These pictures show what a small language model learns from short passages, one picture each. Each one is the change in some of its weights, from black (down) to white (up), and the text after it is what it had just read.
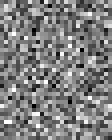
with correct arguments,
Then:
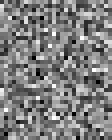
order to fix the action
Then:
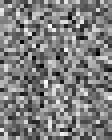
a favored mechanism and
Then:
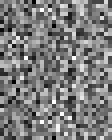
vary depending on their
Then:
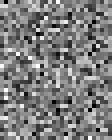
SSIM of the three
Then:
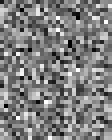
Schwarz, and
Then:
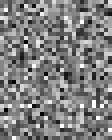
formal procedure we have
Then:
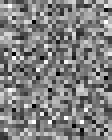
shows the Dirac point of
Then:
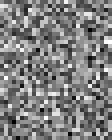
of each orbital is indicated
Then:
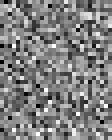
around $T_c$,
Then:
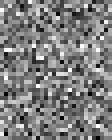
Furthermore, (as is
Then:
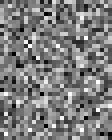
definitions, we note
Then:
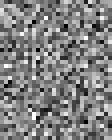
was chosen from this population
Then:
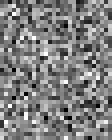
utilized for electron energy loss
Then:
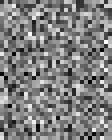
learn complex nonlinear spatial
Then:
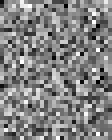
slightly deeper
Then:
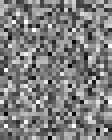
the ratio of reduced masses for
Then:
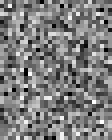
\sin\phi' -
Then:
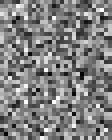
the detrended system
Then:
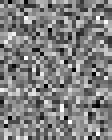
account of the relative precision
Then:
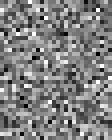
Shiraz University of
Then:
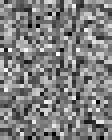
in the CE for all
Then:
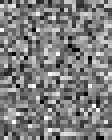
nodes in $C$. We
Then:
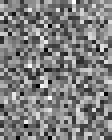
and source redshifts determined by
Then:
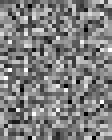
not only solves the
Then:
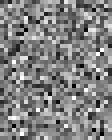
plane containing the chain as
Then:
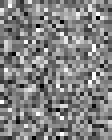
LGBM, we
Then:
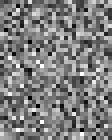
distributed stellar clusters over an area
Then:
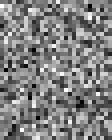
of a healthy
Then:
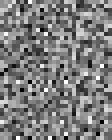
We have determined the classical
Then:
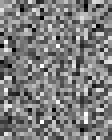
In addition, the unit cell
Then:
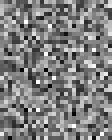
the real and imaginary
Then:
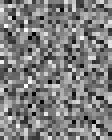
one order less in magnitude than
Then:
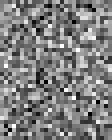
input into the ReCU
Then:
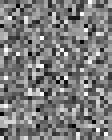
mentioned above, the detection
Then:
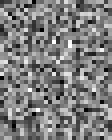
flat unstructured
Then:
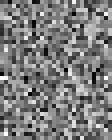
made arbitrarily small if
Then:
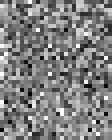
University of Texas at
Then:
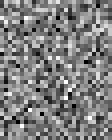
above (spherical
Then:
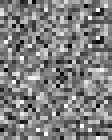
having a scaling exponent
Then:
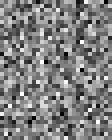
Appendix) adopted for
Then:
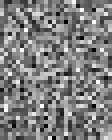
script computed $f =
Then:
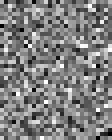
above observation, we propose
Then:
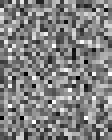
spacetime. To illustrate
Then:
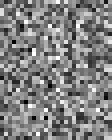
a gas cloud.
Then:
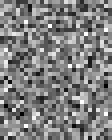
this input and using the same
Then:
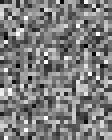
do not provide mechanisms
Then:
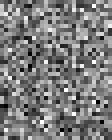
in the literature so
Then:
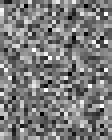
anisotropy. However,
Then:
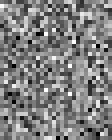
of the massive particles in
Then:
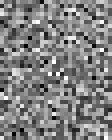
\frac{ \partial
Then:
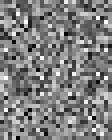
the expected sample size under the
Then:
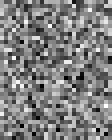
the worst-case time
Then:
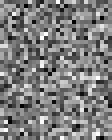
analysed observed weak
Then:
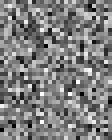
for the intensity necessary to obtain
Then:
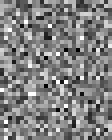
the optimal solution of the
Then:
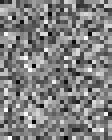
energy have been measured with
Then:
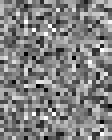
the solvated solute
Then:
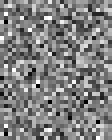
TWA 5B and
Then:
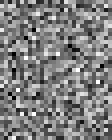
nodes in level $j$
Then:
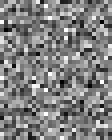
at late times. The
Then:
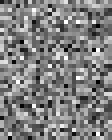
small deformation} of a
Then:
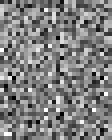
cyclic dominance becomes
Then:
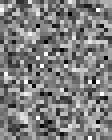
Virgo and the
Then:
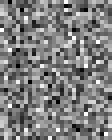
be easily shown, the first
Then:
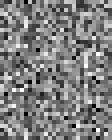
that in the equatorial
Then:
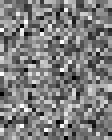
the (union) set
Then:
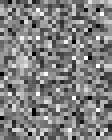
current-current correlation function
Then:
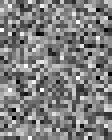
This case study is based on
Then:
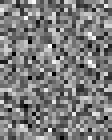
II superstring theory is
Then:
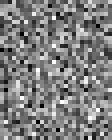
while fixing the
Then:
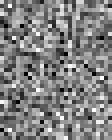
\alpha e^{-\alpha
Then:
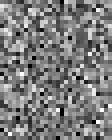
of ALMA or the
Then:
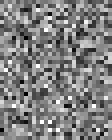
reset in the pattern
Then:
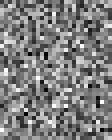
original catalog
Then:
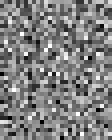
fit, that correctly
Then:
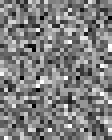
$n$=3 layers
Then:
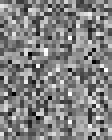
of the dissipative
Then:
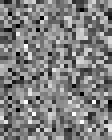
optical axis ratio distributions of high
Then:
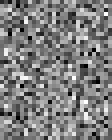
cooling as shown in the top
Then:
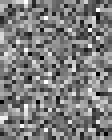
the Clifford
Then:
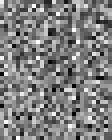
same with ours. In
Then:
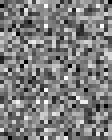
through simple matrix multiplication and
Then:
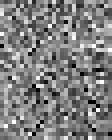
an interesting topic of research
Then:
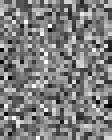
the inclusive branching fraction
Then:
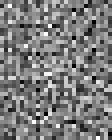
{ Proceedings of the
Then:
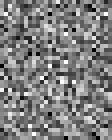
in the observational data.
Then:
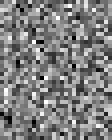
Additionally, with
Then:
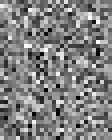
of nonextensive
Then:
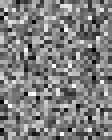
train of DSs
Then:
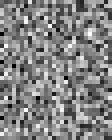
an operator with a large
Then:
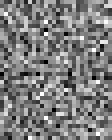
that the slip angular
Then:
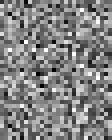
direct mapping from source to
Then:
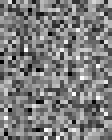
numerically and analytically the
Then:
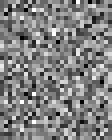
modelling rather than just
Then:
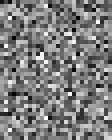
make the crystal less
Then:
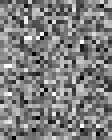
non-collinear systems by
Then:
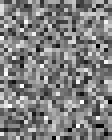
the magnetic field is homogeneous
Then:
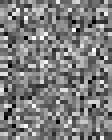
analyzed in terms of
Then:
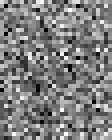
${\bf \Delta}_\perp
